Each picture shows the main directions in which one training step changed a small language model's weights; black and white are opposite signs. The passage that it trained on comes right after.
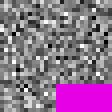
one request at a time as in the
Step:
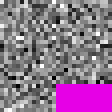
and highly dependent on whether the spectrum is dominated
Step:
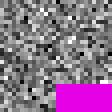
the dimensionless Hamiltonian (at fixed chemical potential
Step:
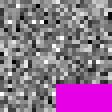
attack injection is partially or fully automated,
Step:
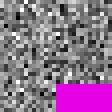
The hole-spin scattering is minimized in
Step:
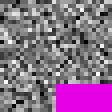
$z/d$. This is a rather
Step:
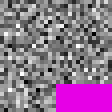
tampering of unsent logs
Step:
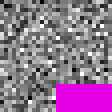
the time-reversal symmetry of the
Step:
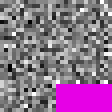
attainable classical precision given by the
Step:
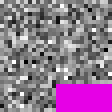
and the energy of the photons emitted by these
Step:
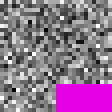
offers a unique opportunity, because its
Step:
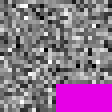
contribution is odd under charge exchange, such that
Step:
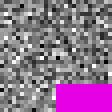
parameter at that time, i.e.
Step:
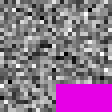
operator makes the potential that is responsible for the
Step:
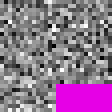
More specifically, HeMAC uses
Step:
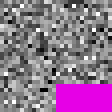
nm, corresponding to water at room
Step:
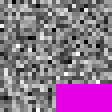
spins of the charge carriers through the
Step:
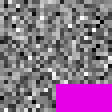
gives us that \begin{equation}
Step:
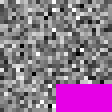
is still converted to 1V in the
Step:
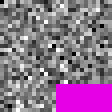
its applicability beyond conventional approaches.
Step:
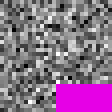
of final-state distributions such as invariant
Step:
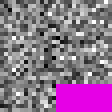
which is developed in Section 7 bellow.
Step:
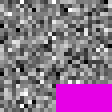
We follow Varga and \torok
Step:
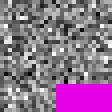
DCG.) After 15 s exposure,
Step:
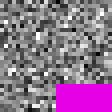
the literature as a way to write a
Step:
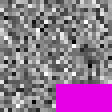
few known validators. This limitation is
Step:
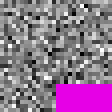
phase into two steps to make it
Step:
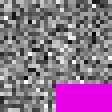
a ``polar metal" and thus to the
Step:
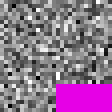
we expect to find only one node with
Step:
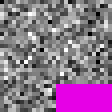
~0,0025 an essential increase of
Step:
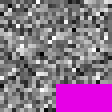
Label & Probability of
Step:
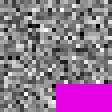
to do this is to use a
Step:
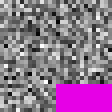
and all components coupled to it on a short
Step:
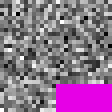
detector. %the following criteria: $\displaystyle
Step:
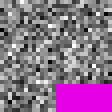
the size $L$. The 5Q energy
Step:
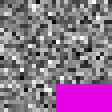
with a constant velocity. It acts as
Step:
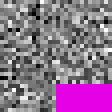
resolution of conflicts ({\em
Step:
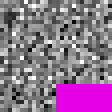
commutative result is recovered (see
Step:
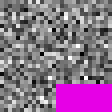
of the star-forming knots in
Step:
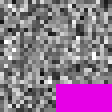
changes of the AF magnetic domains and of
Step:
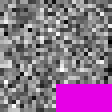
gravitationally, since it must track the
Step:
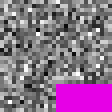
the sparse vector technique as well.
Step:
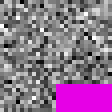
charmonium} One way to understand
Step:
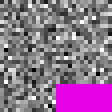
periods of a few hours, gravitational radiation
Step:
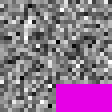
to $0$ of the sum over
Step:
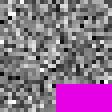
%\tableline %\tableline
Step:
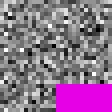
regions. Finally, we provide interpretable insights
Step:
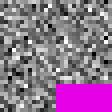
carrying capability. For example,
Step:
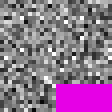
approach. Also, matching the estimated value of
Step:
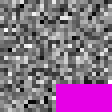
at 1.7 GHz made from
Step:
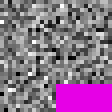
and shape of the higher-order corrections,
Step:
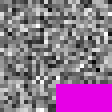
output with ray slop $\dot
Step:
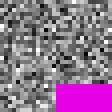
high-dimensional PLM, we further propose
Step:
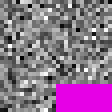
non-supersymmetric strings}",
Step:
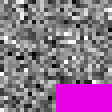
$\gamma_{\mathcal{A}}$ is simplified
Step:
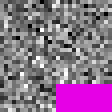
further alienated them from
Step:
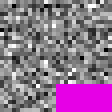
a major limitation, patch-wise
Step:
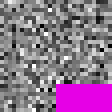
on our study results, we suggest the use
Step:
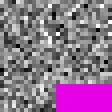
an example analysis that establishes whether the
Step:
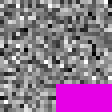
like to express my sincere gratitude
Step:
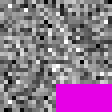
The other class, represented by their narrowband
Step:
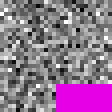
survey agree well between theoretical prediction and observations,
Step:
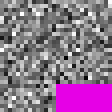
photometry, uncertainties in photometric redshifts and cosmic
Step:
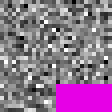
uncertainty is still of the order of
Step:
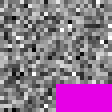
is 100 times. Other parameters involved are the
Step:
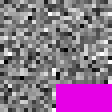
W. Stephens, and
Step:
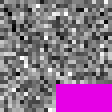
large Hall-mobilities in the
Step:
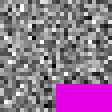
rates of the three receivers, it
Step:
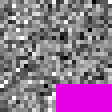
in Fig. 10(a), the number
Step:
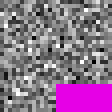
reason why the B in the color composing
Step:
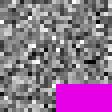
observed quantities, typically optical shifts or densities of
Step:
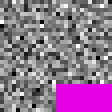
of individual entries in the gradient to changes
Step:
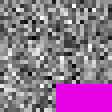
performing the application of the differential operator is the
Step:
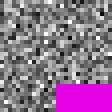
proposed DCE scheme, an optimization algorithm for
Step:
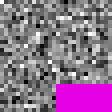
the ball remained in contact with the
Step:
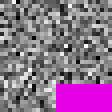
inescapable topic due to its
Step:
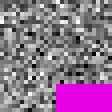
of the system. Both CO and OH
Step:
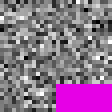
largest toward their centres and to decrease as
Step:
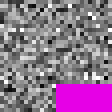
for our first set of parameter combinations
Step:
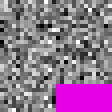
Polish State Committee for
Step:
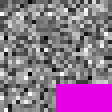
least $N$ bits. Moreover,
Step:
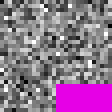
for 3 terms during the cultivation
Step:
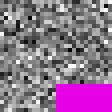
found around $50\,{\rm deg}$
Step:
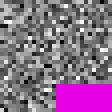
intensity. In the following text, we give
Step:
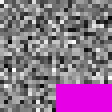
the star reveals to be extremely small: we
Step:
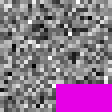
of the microarchitectural side-channel
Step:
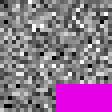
of the Higgs boson, is desperately
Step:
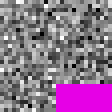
\ee which indicates that $\Tr(\delta
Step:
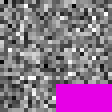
fluctuations in $\theta$ are associated with an
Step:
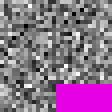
The resulting temperatures, $1.60
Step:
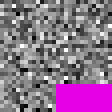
commonly-used characters, such as
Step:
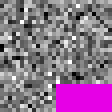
and object $3$ is far away from
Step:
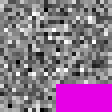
unprecedented statistics were accumulated
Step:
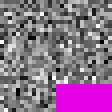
shown to be important for explaining the observation
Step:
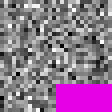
are designed for dealing with the static
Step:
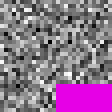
and the initial conditions utilized in this
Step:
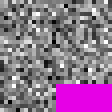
designed to handle small variations in input signal
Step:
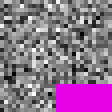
the data over time. ## V.
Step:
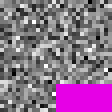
the signal is lost in machine precision noise
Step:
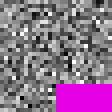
directly from the measured $V_{T+}$
